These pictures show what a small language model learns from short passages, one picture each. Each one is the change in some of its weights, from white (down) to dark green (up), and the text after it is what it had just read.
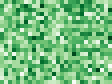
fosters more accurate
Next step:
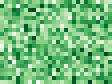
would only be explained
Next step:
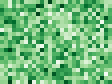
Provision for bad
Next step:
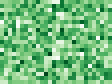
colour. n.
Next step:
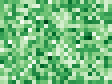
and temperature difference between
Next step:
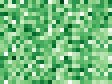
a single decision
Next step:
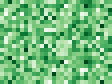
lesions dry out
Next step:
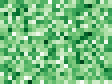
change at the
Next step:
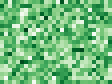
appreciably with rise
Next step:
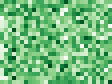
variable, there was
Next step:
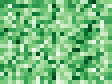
priority based load
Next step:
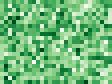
performance means the standard
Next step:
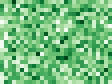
constant, although
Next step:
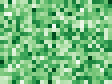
matrices and
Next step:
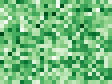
have materially
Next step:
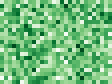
should be easy
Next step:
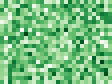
be seen that most
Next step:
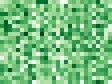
coarse aggregate were
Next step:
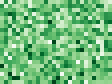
in the cloud accounting
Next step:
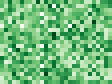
using real-time
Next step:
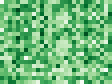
All authors contributed to
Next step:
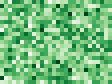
had history of
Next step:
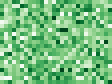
color, paste
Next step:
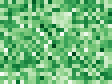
period (data not
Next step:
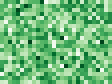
give fertile
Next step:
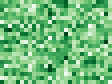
studies (around
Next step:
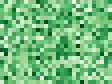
and SAS
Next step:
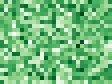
used to standardise
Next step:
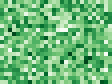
its relationships, semantic
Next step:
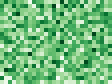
consumption of the target
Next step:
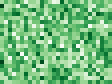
may not be needed
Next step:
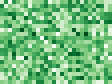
in a higher educational
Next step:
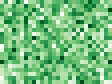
methods and the level
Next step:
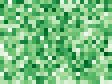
performance and student performance
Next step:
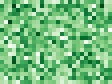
cannot have effective privacy
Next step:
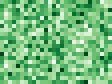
order to eliminate
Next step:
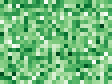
difference in AEs
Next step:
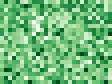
assess the condition of
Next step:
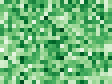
In order to evaluate
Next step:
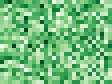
application via a
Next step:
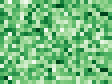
load impedance
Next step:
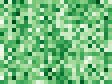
adoption in the professional
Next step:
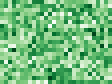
increase in speed when
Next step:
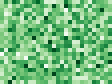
crude enzyme was
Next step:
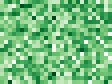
oral cavity
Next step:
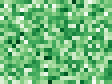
unstable or
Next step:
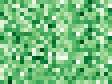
constrained, lower
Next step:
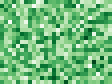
transported to the
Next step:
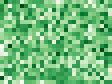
multiple dimensions of
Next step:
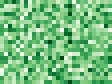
a factor of ~
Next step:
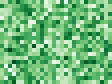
Asians thereby representing
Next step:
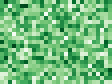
optimal frequency with a
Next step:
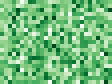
Skin absorption is
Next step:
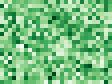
or not in the
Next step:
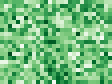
and accurate technique for
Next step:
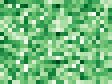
computational procedure by a
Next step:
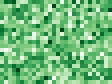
Total sum of
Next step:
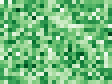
Africa. The four
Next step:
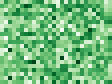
correctly classified by
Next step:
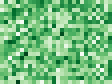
2) Government should
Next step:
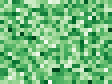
as digital platforms and
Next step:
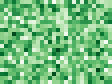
containing the aligned
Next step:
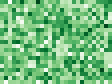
risk management) and
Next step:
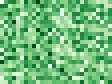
level. The
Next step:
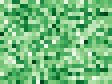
we reproduced a
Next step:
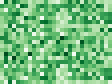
by generating the
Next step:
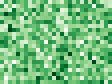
of healthy adult
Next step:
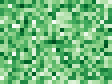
most accurate investigation with
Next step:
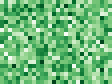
Data Mining,
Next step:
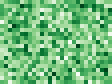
techniques consisting mainly in
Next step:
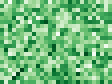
and civilized cities
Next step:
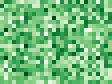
available up to date
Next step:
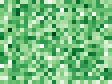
Associate Professor at
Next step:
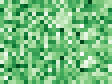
WHO guideline of
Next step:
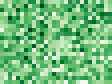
It affects approximately
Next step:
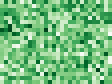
the transmission coefficients
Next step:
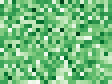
being achieved. At
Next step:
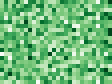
Commercial Tube
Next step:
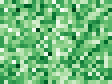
widely used. The
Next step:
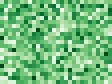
fillers. This
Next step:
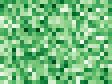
performance process. Since
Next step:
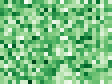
effective and efficient
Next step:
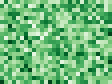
on the applied aspects
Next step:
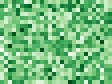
put into action in
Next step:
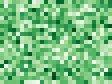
constant and is taken
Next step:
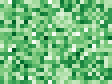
act as their personal
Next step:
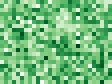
and give clinically
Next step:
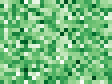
is often integrated into
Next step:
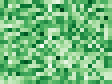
cells. RESULTS
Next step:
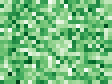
was all pregnant
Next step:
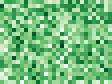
at an early stage
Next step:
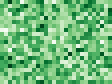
fatigue experiments were performed
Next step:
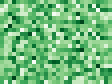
slant length of
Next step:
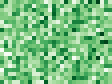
governmental support for
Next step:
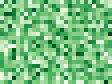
of the same
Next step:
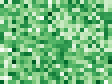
success in the host
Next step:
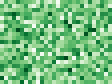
independent assurance on
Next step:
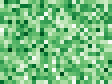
Methods: This is
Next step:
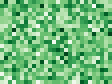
integrity of the studied
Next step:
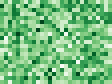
has been applied in
